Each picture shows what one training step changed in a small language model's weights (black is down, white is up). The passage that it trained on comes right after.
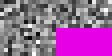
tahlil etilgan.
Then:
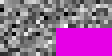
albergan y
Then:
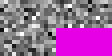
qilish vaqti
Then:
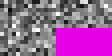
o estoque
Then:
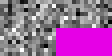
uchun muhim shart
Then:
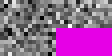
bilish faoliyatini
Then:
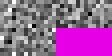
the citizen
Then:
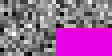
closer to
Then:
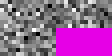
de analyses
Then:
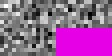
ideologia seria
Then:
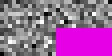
joyiga asos
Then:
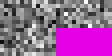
Education –
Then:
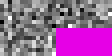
práctica se
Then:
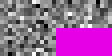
de inclusão
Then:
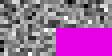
general en
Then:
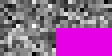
L.) and
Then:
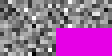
sie im Interesse
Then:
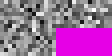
xizmat qiluvchi
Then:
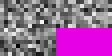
göre bu
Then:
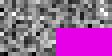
conta de seu
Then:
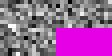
bij mij
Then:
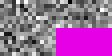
las aguas
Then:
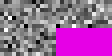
cu toate
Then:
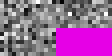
esto, en
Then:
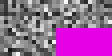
bloque no
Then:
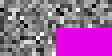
sociedad se ha
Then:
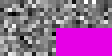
з цих
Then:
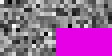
dengan hasil
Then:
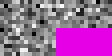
of natural
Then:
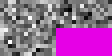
Gaeta e
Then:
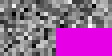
turmas do
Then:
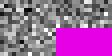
universitario en
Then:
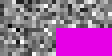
tanlangan ilmiy
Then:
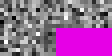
granada a
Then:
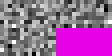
по дальности
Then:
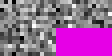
as características da
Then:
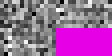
the novels
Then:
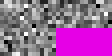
mit Knete
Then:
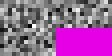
contribuido en la
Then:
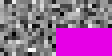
comparados. 3
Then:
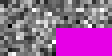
para onde os
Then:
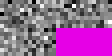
- vociare
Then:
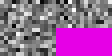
de centros
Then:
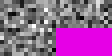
Гераев к
